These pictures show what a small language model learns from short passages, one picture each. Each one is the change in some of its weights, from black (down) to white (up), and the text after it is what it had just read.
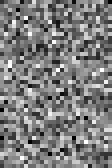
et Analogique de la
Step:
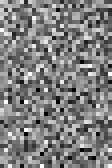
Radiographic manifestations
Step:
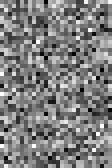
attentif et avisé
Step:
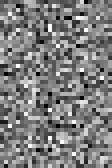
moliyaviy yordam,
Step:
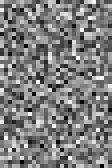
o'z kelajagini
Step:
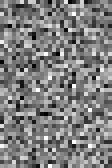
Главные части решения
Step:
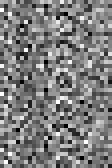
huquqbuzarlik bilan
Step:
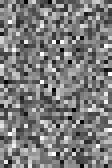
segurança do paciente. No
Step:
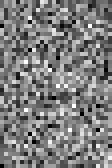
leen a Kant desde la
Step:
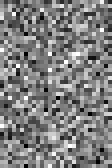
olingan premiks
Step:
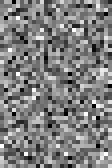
The **results** of
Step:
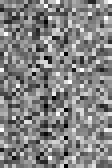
LLC the city of
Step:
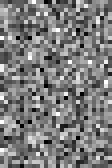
crescente das relações sociais e
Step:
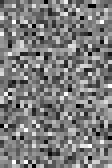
do you capture some
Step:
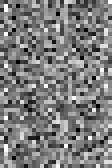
за все направлених на захист
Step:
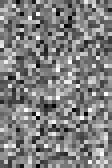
of the plant, resulting
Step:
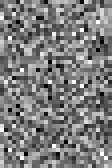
de profesionalización** que
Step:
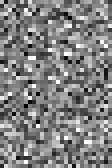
– Davlat xizmatlarining sifati
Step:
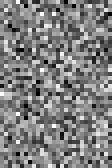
sebagai berikut: 1.
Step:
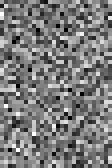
criação de animais,
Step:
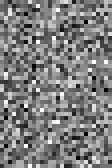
олинган ҳолатни
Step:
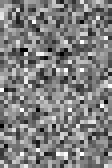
mera presencia civil en
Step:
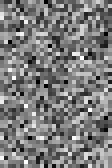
social e dinâmico de
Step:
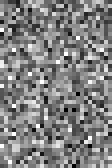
deste trabalho foi selecionar
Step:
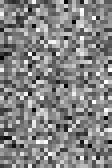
maior atenção, como na área
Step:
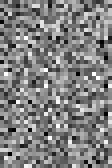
означают призыва к
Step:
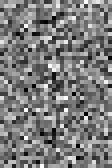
GRACE, T. et
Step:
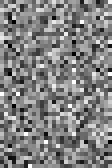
generis*, ⁶⁰
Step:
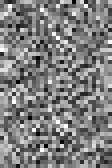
tarbiya bolalarni beshta
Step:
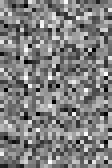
Эритроциты x
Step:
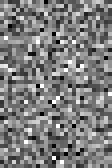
da análise das demonstrações
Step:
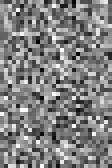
politik dapat terjadi sebagai
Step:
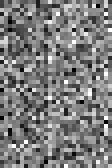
otda xlor ionlari
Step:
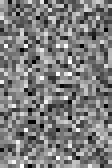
the author's interpretation of
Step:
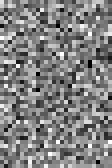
Vogt, C.
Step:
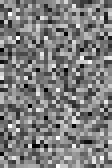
naqadar sof,
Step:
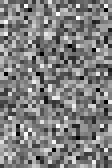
Nord : set-up
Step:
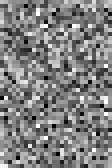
dans l'exercice
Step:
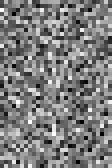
marosimini vohada
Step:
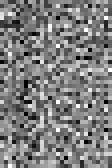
tarqatma materiallar ham
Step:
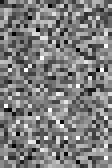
показниками груп 0,9
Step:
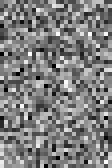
la venta y consumo de
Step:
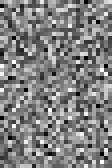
niso venetska
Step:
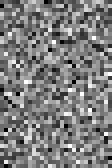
dos conteúdos,
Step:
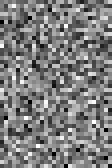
bir bola turadi, u
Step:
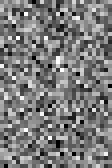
na participação dos intervenientes,
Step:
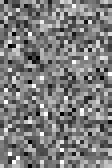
из межпесчаных
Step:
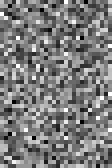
tecnologias disponíveis para geração
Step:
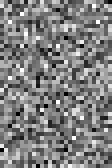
Journal sobre el artículo original
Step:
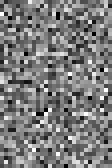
технологии, цифровая
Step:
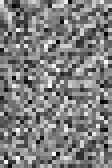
2. Жирмунский
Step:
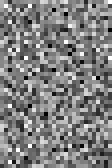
On the Safety of
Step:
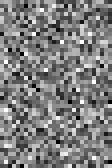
McGuire, que
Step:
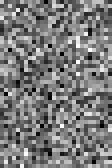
harakatga intilish;
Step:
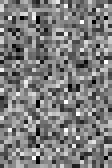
\Delta V$
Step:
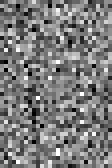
як організаційного, так
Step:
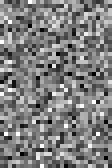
Pedagog kadrlarning bilimlarini,
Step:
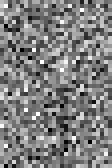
secara sistematis melalui
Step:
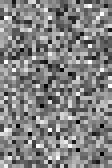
karena fokus penelitian
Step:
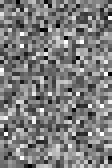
representação, em forma de um
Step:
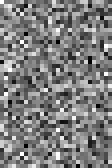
Financial Management in the
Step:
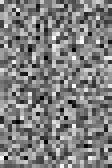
pul o'tkazish
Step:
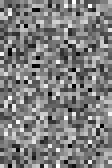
қадим славян
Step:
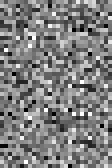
базы активов, что
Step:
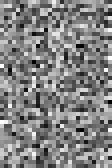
sigali Hedbergella
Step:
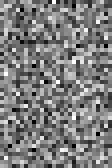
Lebensmitteln bezeichnet man
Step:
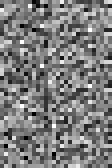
olmayan giyim
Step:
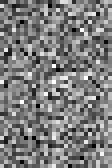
законодавством України.
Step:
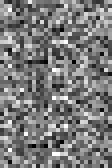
aniq maqsad va vazifalarga
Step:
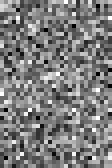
que simplemente no es
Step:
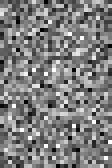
uma ferramenta eficiente no que
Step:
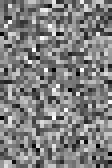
emplean fuentes que han
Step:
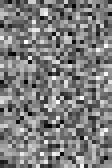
misoli Amaliyotda
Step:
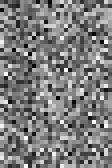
действенности системы контроля
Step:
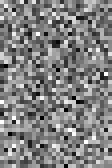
Oliy Majlis
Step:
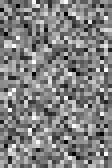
шеърлар билан
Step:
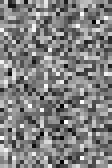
O altă tehnică
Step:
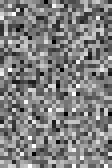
habilidades sociales, por sí
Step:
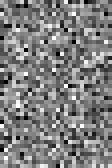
Глинки) //
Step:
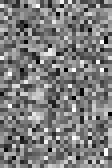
частой смене фона
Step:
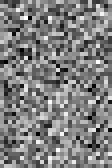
merupakan aspek krusial dalam
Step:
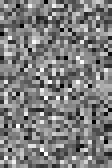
etmek amacıyla
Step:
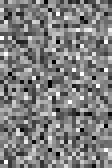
deskundige, die
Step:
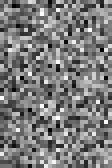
последних достижений и
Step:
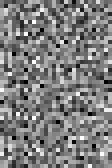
senza però darne una
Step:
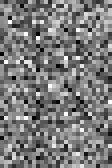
través de la liberación de
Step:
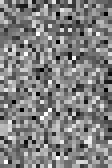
Technology, 2025.
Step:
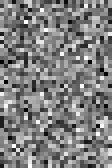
ukupni nivo
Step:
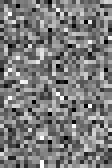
дипломатии и
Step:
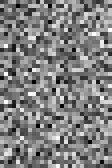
і недоторкано
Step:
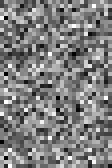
topadilar. ¹
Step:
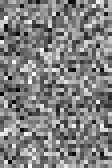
и т.д. перед
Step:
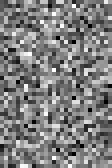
использованием данных табл.
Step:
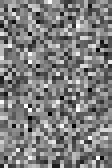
- Boshtyan Brumen
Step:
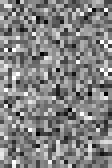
de evaluare. Până
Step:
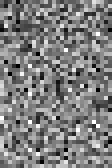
lo tanto se genera una
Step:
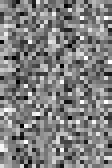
ham ikkala tilda
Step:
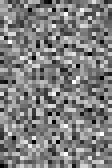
estudo do Teatro para o
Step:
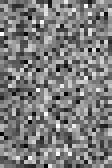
формуванні та використанні
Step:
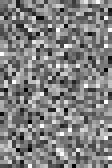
en Occidente, ni
